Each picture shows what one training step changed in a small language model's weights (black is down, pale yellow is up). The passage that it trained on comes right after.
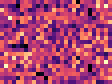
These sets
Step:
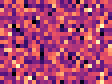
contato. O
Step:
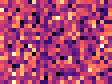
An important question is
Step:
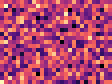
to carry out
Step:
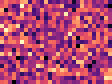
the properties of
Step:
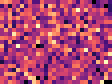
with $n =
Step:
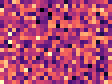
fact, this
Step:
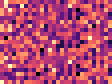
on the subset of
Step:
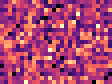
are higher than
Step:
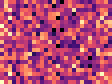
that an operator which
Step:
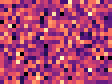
in literature.
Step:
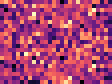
conducted by
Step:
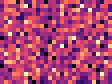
el arte y
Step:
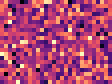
contribution of this
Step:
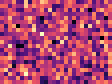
able to
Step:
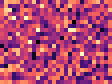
and a concrete
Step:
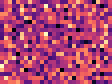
we do not a
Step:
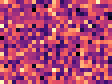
of the {\it
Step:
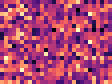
the scientific and
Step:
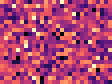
study completed a
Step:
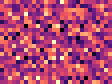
of on-line
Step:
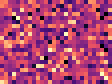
are solutions of the
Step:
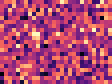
belonging to
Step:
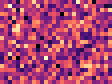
above definitions,
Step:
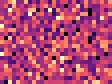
of graphing and
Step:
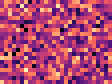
by both.
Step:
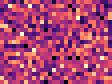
The conflict
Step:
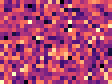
relevance of the
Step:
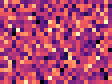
code, and
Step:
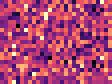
is an associate
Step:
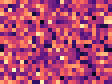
zero on the
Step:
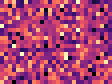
affecting the
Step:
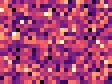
mandates within
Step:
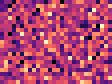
sheet with
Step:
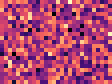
infers that
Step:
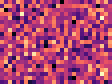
be performed within
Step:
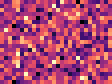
what, where,
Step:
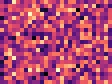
va kelajak
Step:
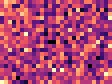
the base of
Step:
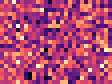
variables. It is
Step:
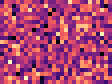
de vista del
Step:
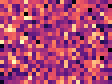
the free associative
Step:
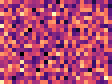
of knowledge and the
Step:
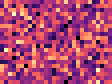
address the
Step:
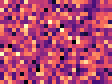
proof for the
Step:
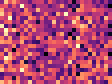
the decision
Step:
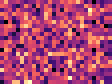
effective treatment of
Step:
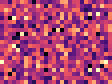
for elastic
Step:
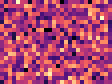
has been added
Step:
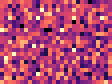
is that the
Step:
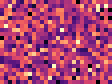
are unstable
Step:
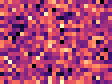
fundamentally from
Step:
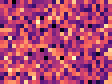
BSA on
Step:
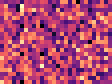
that service quality is
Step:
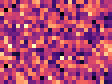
accuracy on the
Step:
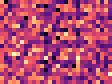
following theorem shows the
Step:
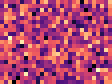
and learning. In
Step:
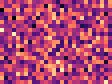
& \equiv &
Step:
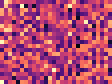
to the normal
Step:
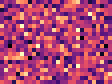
its widest
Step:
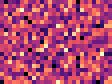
URL -
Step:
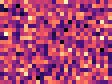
carried out by
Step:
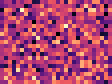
consumo que
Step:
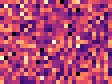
in the following
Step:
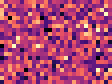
hence they were
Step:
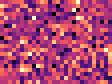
further implications of
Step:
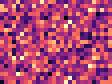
with sharply
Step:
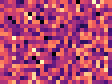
we substitute
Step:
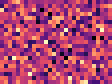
& neglect,
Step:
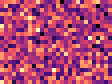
of the discrete
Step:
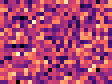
This study shows us
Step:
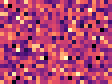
a curve of
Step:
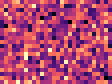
these problems than have
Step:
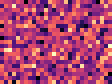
plato. -
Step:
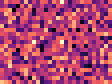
answer would
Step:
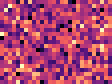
revelación del
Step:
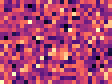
relevance of
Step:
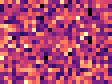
along a path",
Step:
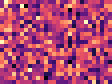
to the presence
